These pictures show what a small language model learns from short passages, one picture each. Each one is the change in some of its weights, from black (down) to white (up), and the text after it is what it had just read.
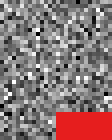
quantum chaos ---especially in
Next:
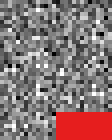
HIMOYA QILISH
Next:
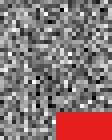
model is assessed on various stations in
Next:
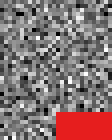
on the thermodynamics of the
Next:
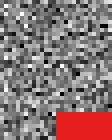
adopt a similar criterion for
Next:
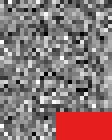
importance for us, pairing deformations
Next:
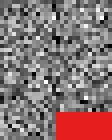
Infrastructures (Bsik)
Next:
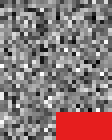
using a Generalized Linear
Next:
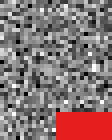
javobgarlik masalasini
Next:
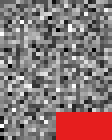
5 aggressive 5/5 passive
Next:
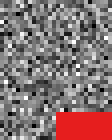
zonation with Radius method. Three
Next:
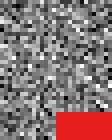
comparable to the intensities of the other
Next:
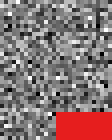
perceived knowledge of Micro
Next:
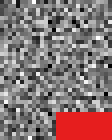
worship of the dead: – No
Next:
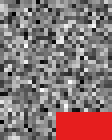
details about the proposed routing
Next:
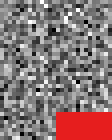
les fases de la investigació
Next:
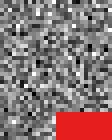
force $F$, acting on the plate
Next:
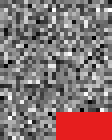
approximation of the exact Hessian.
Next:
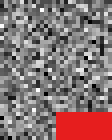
hozircha minimal,
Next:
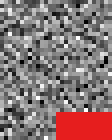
información, pero con la participación de
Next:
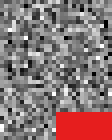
the main challenges in the field of
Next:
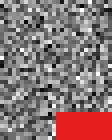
5- Número de frutos
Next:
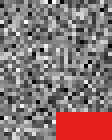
in a known volume of water and used
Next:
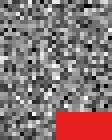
p_F)] \end{eqnarray}
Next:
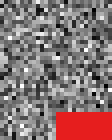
also been devised to act as
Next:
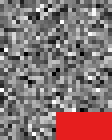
when the platforms rotate the two
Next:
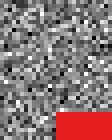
сектора привреде
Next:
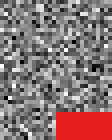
xususiy maktablarda
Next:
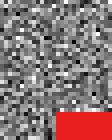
ballarga asoslangan
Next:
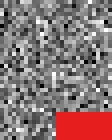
is very crucial as nowadays
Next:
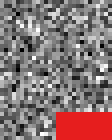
nanoparticle library.
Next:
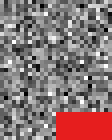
the typical charm excitation
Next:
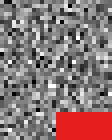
that the variations in both $\nu$ and
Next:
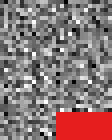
to the passersby, it
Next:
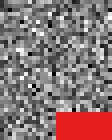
nuclear spin shake-up can
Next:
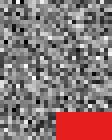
are worthy of more theoretical and
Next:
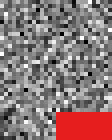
enfermedad rara, lo que
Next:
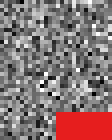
some aspect of the mystical or the
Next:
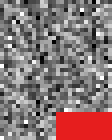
of Corporate Governance for
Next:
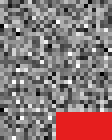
Lagrangian relaxation method is that
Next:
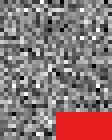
contribution statement The first contributor
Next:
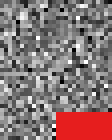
was achieved during these measurements. It
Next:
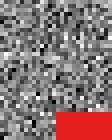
investing in infrastructure,
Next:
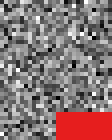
Bus bar | Structural integrity
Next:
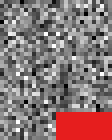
approach to support female employers
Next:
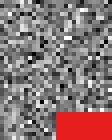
showed that excess disk emission
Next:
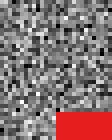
outras doenças. O
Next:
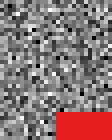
cluster. Replication factor
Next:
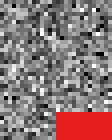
and endocrine cells within the
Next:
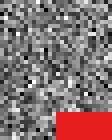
enhances the extraction of
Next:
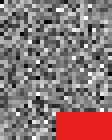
mil leitos em 277
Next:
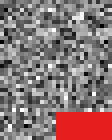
by solving heat equation. The obtained results
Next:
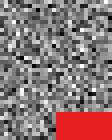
not possess the correct continuum
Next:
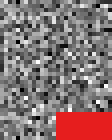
studio journey, the students should
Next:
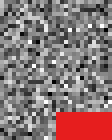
mengenai para pelaku
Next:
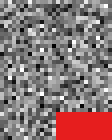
we define for any quantization
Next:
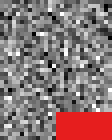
well as the number of measurement setups
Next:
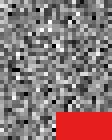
of a large hierarchy between these
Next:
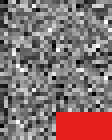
the 1st, 2nd, and the
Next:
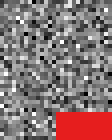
kuchli bog‘lanishga ega
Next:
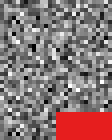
of juveniles that goes
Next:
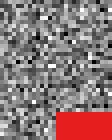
The result in this study are in agreement with
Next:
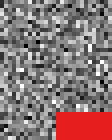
northwestern side of the
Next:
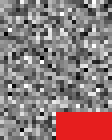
need a software package as a
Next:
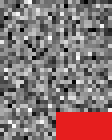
decomposition of the Poisson's
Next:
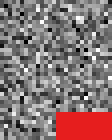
do CCSA. CLARO,
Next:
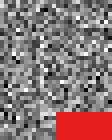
Livingston2021}. The variation
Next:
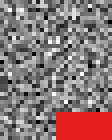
era il nome di una
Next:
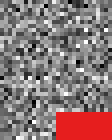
пределах $4,22
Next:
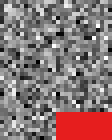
exfoliation of layered
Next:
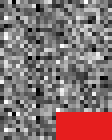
зовнішніх змін.
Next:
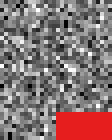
customers. State customers
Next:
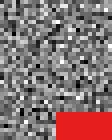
and forced a rethink of
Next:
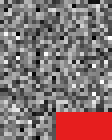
Sledge 12. Sect.
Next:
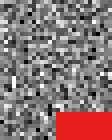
the total request arrival rate of all
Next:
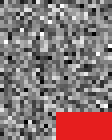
a basal position, external to the
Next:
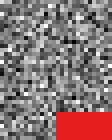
from a longitudinal laboratory
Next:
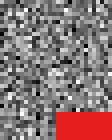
albedo and planet-wide
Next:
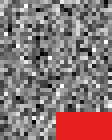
tourist friendly amenities will
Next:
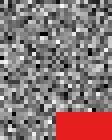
ditarik kesimpulan
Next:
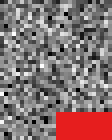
M. L., To'lanova
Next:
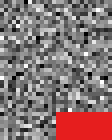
$B$ cyclotron
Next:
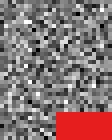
understood and implemented within the
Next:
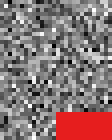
to know the real variable stars among
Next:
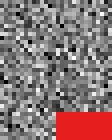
Ragab¹¹Department of
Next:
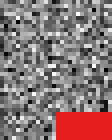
teatr aktyorlari bu
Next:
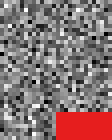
not exert any fifth force on
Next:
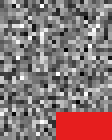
video traffic is the sum of the
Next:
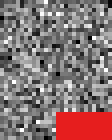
may be accommodated by the structures
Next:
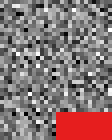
bodies investigated in this paper are
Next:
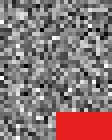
hisobga olgan holda
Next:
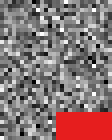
grain disallows any configuration
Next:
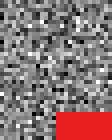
Card Sorting (OCS)
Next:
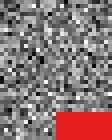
to the heat flow available at
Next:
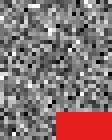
of quantities such as the mass and the
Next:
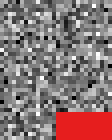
Fazilat Yusupovna
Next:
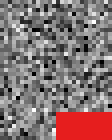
soliton exhibits dramatic
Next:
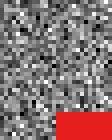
of the PUBO formulation to
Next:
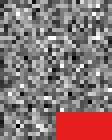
alohida e‘tibor
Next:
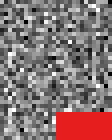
role of parents in providing support
